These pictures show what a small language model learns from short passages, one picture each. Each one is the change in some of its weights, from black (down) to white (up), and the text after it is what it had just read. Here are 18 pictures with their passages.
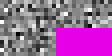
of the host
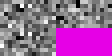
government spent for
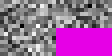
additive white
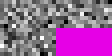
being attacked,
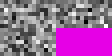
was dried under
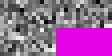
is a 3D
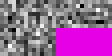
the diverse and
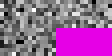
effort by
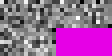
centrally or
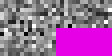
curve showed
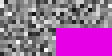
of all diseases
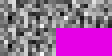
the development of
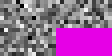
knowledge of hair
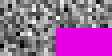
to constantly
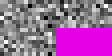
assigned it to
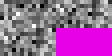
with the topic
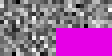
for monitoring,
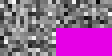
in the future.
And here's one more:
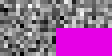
so that the number
